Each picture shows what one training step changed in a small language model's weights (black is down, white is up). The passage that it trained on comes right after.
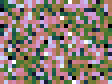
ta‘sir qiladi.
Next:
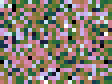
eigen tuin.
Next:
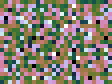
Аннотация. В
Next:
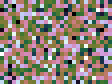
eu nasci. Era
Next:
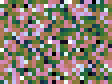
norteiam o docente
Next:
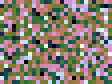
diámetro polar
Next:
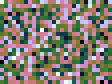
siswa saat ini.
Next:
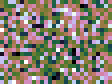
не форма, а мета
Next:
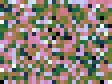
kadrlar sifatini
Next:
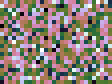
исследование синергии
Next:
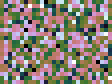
con estudiantes, docentes con
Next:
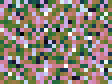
Dr. Nergis
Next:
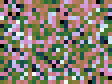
des chances égales
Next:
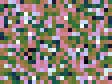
пережила состояние
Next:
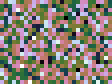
тільки результати
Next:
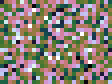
представлена на рис.
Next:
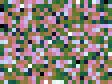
ta'lim sohasida ham
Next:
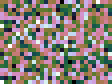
young people and
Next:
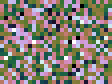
A amplitude do
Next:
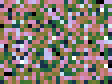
Перевага надається
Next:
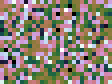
Costas del Peru a
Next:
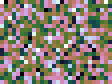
dolog katartikus
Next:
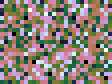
francés incluso
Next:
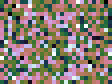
il continente. Allo
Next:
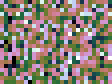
literature studies from
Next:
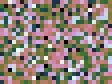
пособия /. -
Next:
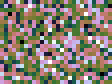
sosial dapat digunakan.
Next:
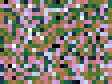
corresponden en gran
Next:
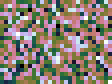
compétence technique
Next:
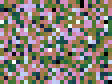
user experience, content
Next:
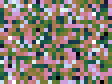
de Ameinda*, uma
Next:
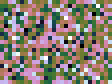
может находиться не
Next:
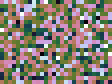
Education in Uzbekistan
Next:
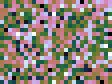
computational technology in
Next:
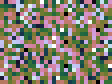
также форматов их представления
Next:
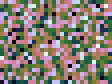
предложения, в
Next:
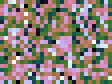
compósito. 5.
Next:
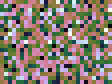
mohir ustoz
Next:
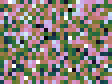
количество составов
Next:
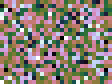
این آب
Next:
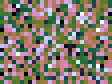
вияв свободи,
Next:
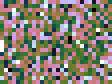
Museum of History
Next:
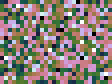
casa dos mortos,
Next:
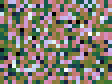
va ekologik nazorat
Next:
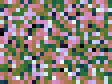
на хроматограмме
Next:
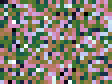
Os resultados reforçam
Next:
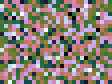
avoir un impact
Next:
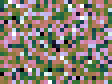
doenças crônicas
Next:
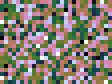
shakllarini tayyorlashda
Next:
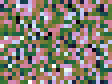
familias deben basarse
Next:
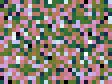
mercadológico quanto
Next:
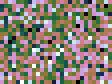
жалб қилиш.
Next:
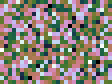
Media Pustaka.
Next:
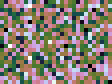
la detención ilegal
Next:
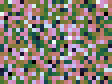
строчка будет
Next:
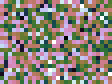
Diversidade na participação e
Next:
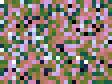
a formação cidadã,
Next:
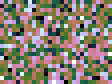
riski, yön bulma
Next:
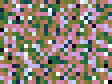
quei lanuti a
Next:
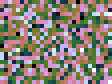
на облегчение
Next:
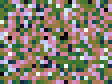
sababdan nafaqat
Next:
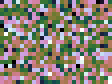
de tous ces aspects
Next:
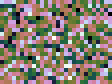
arts u ooit
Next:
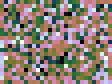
gestionar de manera
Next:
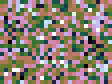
Т.И.** Оценка
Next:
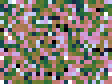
kent kimliğinin
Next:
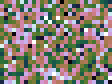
Aufgabe der
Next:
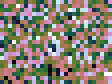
verbo realizado.
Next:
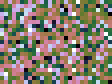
построения правильного
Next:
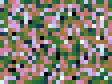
és Moszkva a
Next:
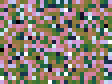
indudable esta
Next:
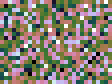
плода є можливість
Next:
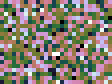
Agreement, Clean
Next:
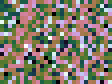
fanlararo integratsiya,
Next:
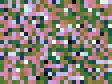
outer diameter of the
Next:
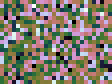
pisha boshlaydi.
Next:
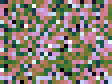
sababi tashbehni
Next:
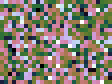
Multimedia tizimining
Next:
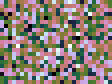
1, Sağlıkta
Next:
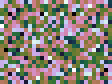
контексте найма
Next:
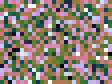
государственных услуг в
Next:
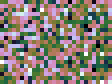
Disability Studies and
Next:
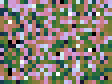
decision of the State
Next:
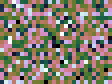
bu da işbirliğini
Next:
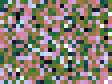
policy is implemented
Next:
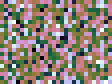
tilda so‘zlashuvchi
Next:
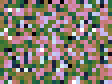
pueden encontrarse en
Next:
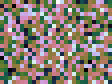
Martian soil.
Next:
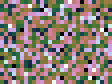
yuz qizarib al
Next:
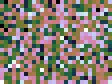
dont le chiffre
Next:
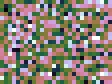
1) Residências com
